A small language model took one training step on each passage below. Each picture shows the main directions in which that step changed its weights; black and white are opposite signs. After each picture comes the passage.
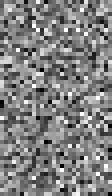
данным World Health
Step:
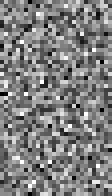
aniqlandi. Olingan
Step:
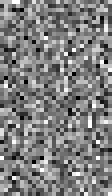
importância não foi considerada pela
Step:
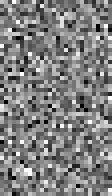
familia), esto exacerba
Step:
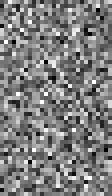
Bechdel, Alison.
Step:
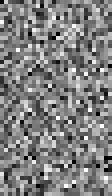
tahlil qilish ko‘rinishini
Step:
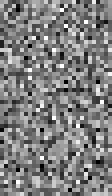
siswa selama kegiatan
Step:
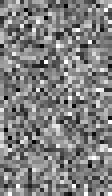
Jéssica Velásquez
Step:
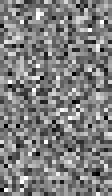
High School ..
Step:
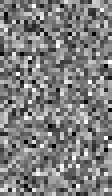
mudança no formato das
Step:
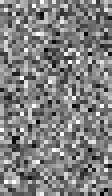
LOAD WEIGHT
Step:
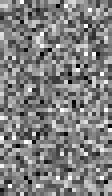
diecezjalnej Caritas.
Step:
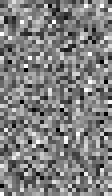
based on the use of
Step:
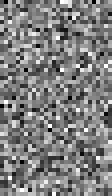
tanqidiy fikrlash
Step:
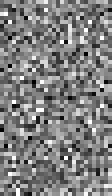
când vine vorba de
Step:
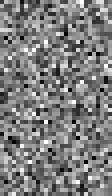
yondashish masalalariga
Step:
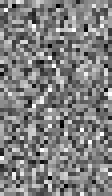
барча элементларини
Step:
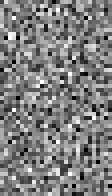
para enfrentarse al mundo
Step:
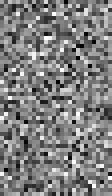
de Telefónica es una
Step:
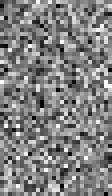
у межах реалізації
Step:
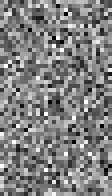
ko'zda ko'rinarli
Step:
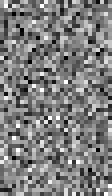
cambio (dólar
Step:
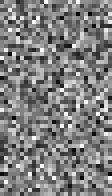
установи, міжнародні
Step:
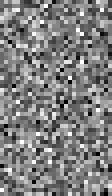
kader wordt in dit
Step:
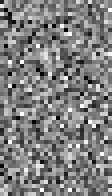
immunization with fetal
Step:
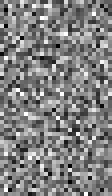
y culturales que consideran a la
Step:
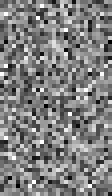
todo o mundo. Isso
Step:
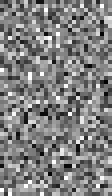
premisa metodológica que
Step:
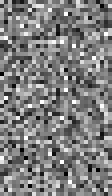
3500 yillik qadimiy
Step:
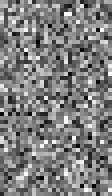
parte encalada de la pared,
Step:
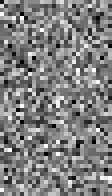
do plano terapêutico
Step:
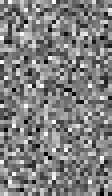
FIGURA 2:
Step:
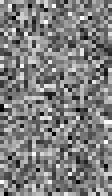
Андижанский государственный
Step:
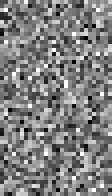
bilan kesishguncha reyka
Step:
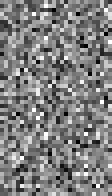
видимості [28].
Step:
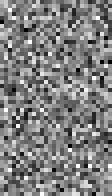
um formato comum a ser tratado
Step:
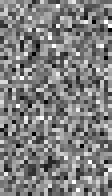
*Autonomia, lotte
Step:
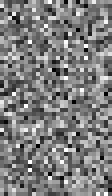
ta'sir, ijodiy
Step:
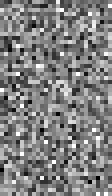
nun eine Skizze eines
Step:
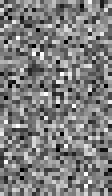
Respublikasi Prezidenti tomonidan
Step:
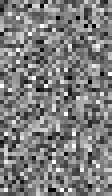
o mito muitas vezes se
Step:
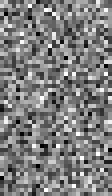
плавные движения под
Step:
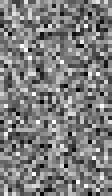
1. Araştırma Modeli
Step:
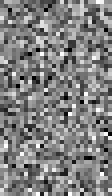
sag'analar» orasida
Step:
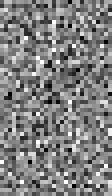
Mulheres Vítimas de
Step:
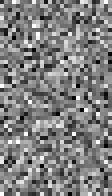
resurslarning kamayib borishi
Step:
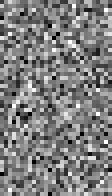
qismi sifatida saqlanib
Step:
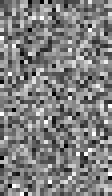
5. (Murtazayeva
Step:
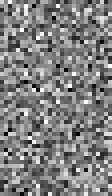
edi. Shoh Jahon
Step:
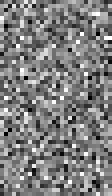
Analytical accounting;
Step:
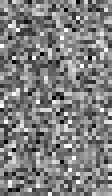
cinsiyet ve sosyal
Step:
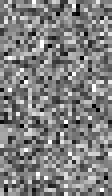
их функции в экономике 650
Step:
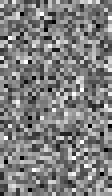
asos bo'lib qoladi.
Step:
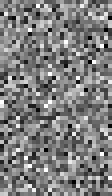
ko'p muloqot qilish
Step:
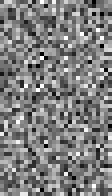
„dacă din faptele
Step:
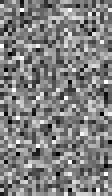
kundalik va hayotiy
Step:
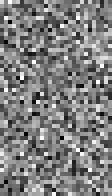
des Gebäudes)
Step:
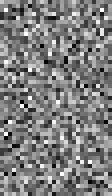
este un domeniu în plină
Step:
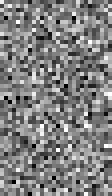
основа безопасного
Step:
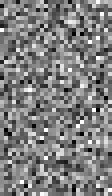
l'ensemble des parties
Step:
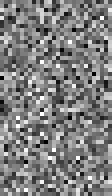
с позиций современных
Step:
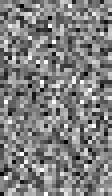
una tremenda energía en
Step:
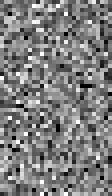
reiteradamente reformadas pelo
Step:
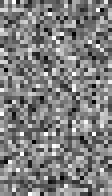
економічної безпеки,
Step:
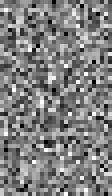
внутренняя форма которых
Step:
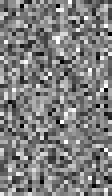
ревірі Лисець для
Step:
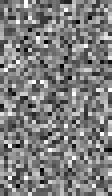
- a** Los estudios con
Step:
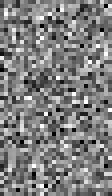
признаков спортивного
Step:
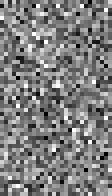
la NEP. También
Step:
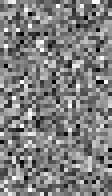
Moxigul Xamitovna
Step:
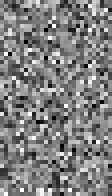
economic stability, social
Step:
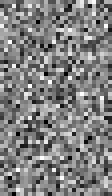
hissedarların gözlem
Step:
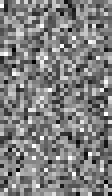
холестерина и
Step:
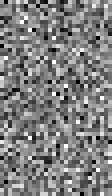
naqsh va yog‘och
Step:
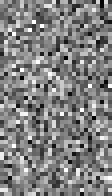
do Perfil Competitivo
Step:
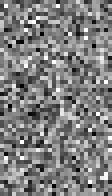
qadriyatlar talqini.....
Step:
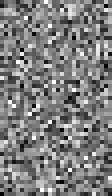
країни, степи на
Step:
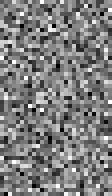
communication, artist,
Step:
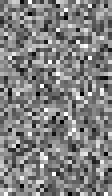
afirma que era esta ideia
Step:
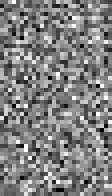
intrascendente, e
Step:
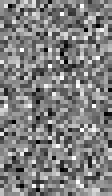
пониманию // Право и
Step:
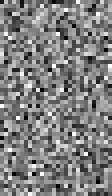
Tahririyat fikri har
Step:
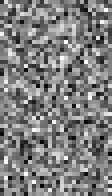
tonsillitis, one
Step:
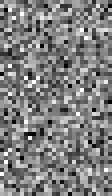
yo hayot - yo mamot,
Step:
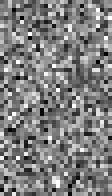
Mitos, Serpentes,
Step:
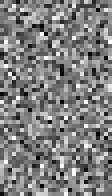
ёки бошқа кўчмас
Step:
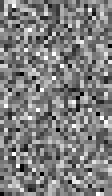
afectados. Pero **en la
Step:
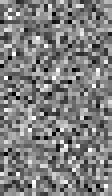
boshladi. Bu nashrlarda u
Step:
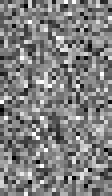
NGL., Dewi.,
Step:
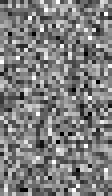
de l'esprit et se
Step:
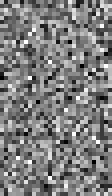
children, antibiotic
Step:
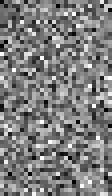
em longo prazo, com
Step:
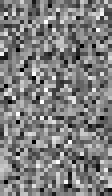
shaxs o'zining professional
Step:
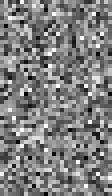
are established in relation to
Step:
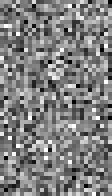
Уголовный процесс:
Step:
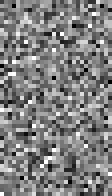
перенимались русскими и
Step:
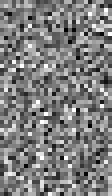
развивались процессы
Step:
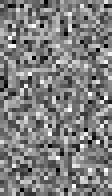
es fundamental para alcanzar
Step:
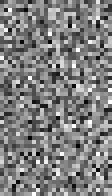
após a venda reflete
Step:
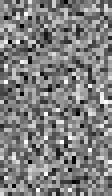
loyiha – ko'cha
